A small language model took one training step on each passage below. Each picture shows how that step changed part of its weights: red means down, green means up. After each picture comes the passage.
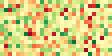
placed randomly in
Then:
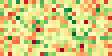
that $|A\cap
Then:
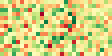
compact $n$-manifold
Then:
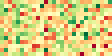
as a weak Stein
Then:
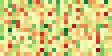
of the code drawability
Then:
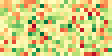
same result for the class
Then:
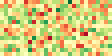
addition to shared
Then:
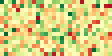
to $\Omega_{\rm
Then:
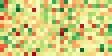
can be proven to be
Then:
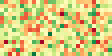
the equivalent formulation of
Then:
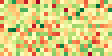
D_N \subseteq
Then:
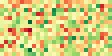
complex hyperbolic triangle groups,
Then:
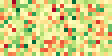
a plus-one generated
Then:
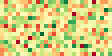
denote the subgroup of left
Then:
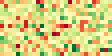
KT}, this subset
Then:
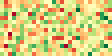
another convenient quantity is \[
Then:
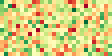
of undirected
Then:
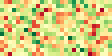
highly concentrated for
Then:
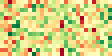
Then for any open
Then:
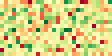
simple meaning that the operator
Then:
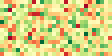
de frentes
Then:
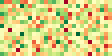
the controllable part
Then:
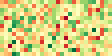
authors thank Peter
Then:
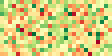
of semigroup we get
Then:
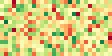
a fiber is tangent to
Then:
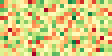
out that, in the
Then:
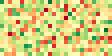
in state $x$
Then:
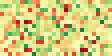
is given for it.
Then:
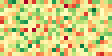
separate the terms that
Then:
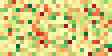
generated all triangulations
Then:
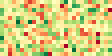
valuation of $x$
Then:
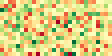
numbered by the
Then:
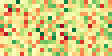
and white zones
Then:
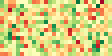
is admissible as an
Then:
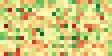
the proposal.
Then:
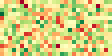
maximal, \item the
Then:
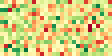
de branches avec
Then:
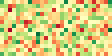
is a morphism in the
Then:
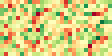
chart, proposed by
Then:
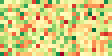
the monographs
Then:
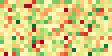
$$ and changing variables
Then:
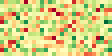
that the initial profile
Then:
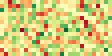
solution. There are also
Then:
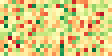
\includegraphics[height =
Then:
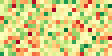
a primitive function $v
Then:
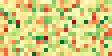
model for Schubert calculus
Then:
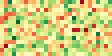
so that we may construct
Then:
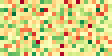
in two papers,
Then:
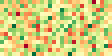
we only prove the lemma
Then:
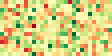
These polynomials yield a
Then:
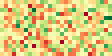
variables specialize with respect
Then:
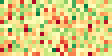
$A$ with the
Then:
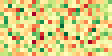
\rho \cdot y
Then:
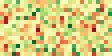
Anyway, since
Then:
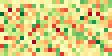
} y \in
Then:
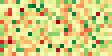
for symmetric and exterior powers
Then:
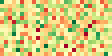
$M$. By definition
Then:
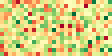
instance, the spherical Laplacian
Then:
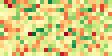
on the Optimal
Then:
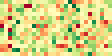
\] \item For
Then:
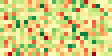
Using the well-known
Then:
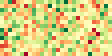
must be isomorphic to each
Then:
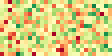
B$ and for any
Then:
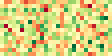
quadric hypersurface, then
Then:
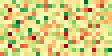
If $G$ is
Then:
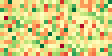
guarantees can be
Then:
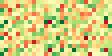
above together finishes
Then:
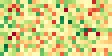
{\em fine}
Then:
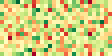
condition (M1).
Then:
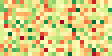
defined through the relation
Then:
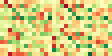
second requires the solution of
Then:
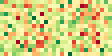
Department of Mathematics \newline
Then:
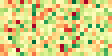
bounded non-negative,
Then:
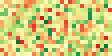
following conditions satisfy in the
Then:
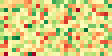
locally of finite type over
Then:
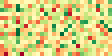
be a selfadjoint operator
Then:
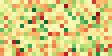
generator $s\in
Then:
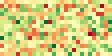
proof of the result.
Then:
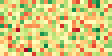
the equilibrium prices.
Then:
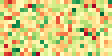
Then there exists a positive
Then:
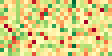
empty for all $g
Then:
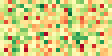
Vaisman in
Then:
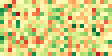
of Zn\'am
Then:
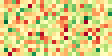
For any $ 0 <
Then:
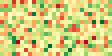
such polyhedra since we
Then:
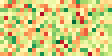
generated $R$-modules
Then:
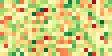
authors, see for
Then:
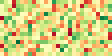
a unique extension to a
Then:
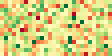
this section, we present
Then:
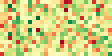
A})$) est la
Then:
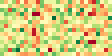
architecture of
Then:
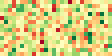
a codegeneracy map
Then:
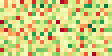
such bound for the
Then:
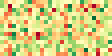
is not possible. One
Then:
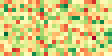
real. We recall that
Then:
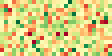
edges $e \in
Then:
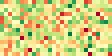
the same for the general
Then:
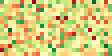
$\Sigma$ correspond to
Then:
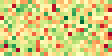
a model-based
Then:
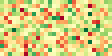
of our models and methods
